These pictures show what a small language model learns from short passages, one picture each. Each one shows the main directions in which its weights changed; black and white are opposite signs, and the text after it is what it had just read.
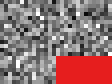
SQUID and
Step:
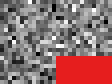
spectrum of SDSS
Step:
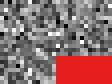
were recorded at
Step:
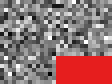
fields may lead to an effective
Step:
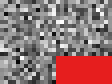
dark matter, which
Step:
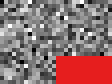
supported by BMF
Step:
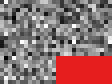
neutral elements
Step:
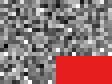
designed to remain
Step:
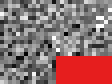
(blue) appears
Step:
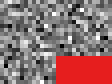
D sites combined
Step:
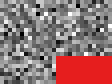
as \begin{equation}
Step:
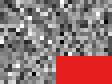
moments at different atomic
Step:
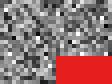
galaxy and MBH
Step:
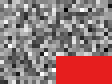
give a lower limit to
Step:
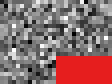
We outline the standard
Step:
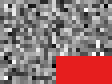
of these datasets follow
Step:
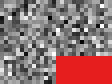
offer excellent
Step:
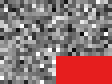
scale of interest.
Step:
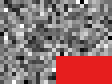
range in the rest frame
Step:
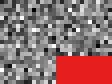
endeavor with
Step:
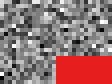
using the data from the
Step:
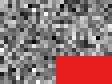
the column indicate
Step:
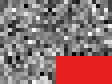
nm. In the case
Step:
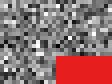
the optimal time gap
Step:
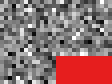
stay almost constant
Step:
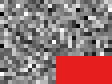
velocity of an observer
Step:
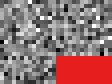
J. K. and
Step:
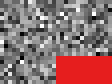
PNJL model and
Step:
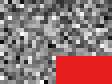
concept of frequency
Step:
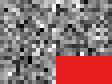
star formation rates over
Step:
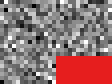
quantum field theories,
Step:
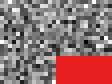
with defining the key
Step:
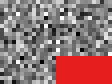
ignored, and
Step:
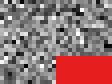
conceptually, by
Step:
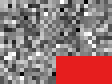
the history of
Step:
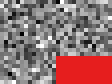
state'' and the corresponding
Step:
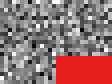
versus SNR
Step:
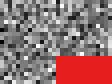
a specific development
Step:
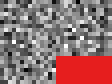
(only) a
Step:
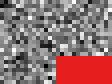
reabsorbed into
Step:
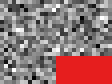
when more subtle
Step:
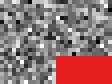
implementation such as
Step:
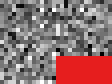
To intuitively
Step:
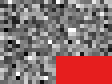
tracking performance
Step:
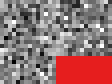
the 30 lowest
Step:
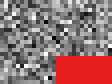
the industrial
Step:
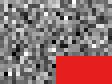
in the backward and
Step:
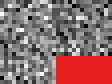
(solid red)
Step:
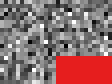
optimal collection
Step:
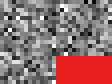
boundary is pushed
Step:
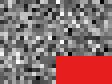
\Delta k$ in the
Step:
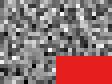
and derive the corresponding information
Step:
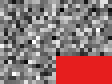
numerical calculation of the
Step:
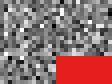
specified otherwise)
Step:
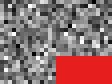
of at least (2
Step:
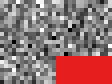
iterations ]
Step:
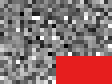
Fourth, nonlinear
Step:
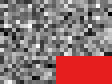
is decomposed into
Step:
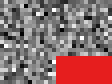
as compiled by
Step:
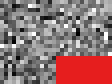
this is the value presented
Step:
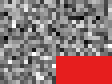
$$ we get
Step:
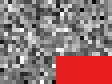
bounds on its mass,
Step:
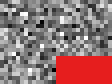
next show that the
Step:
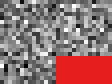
robust planning
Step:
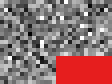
function of the node's
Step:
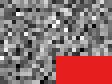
more spin-affinity
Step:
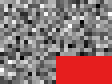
in comparison to the
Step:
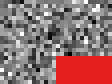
mechanisms add noise
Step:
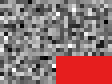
part of the GC
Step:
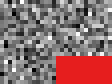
color) and of the
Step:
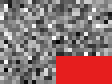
shows that the sensor
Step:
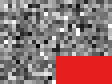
the location and
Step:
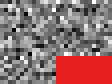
second order differential operator
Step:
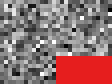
of the corresponding dipole
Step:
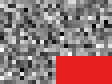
by a small angle.
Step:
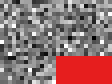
the semantic information
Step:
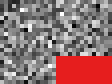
requires assumptions about
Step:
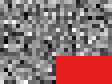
a Gaussian probability
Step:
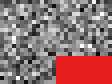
is gradually increasing
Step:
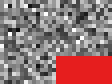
the derivative of the function
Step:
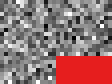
spurious. For
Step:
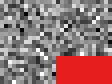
S}$ in the following
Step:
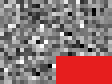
as weak and apply
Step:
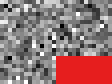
thus might be
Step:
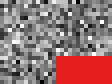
\) are real variational
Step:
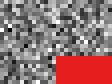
pulsar- to
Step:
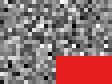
after polishing
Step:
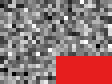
by the present calculation.
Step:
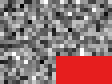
many different visual
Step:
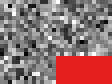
of vector mesons in
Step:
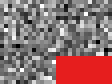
in infinite matter.
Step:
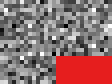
curves meanwhile
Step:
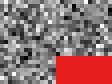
in MeV, the
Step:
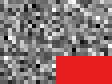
case of K-essence
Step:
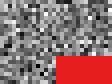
the particular modulated phase.
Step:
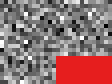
be bounded by a
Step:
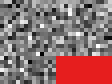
of He. Hence
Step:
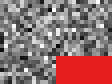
occupancy distribution function
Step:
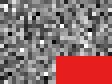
as those quantities can
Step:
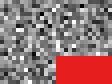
compound leads to
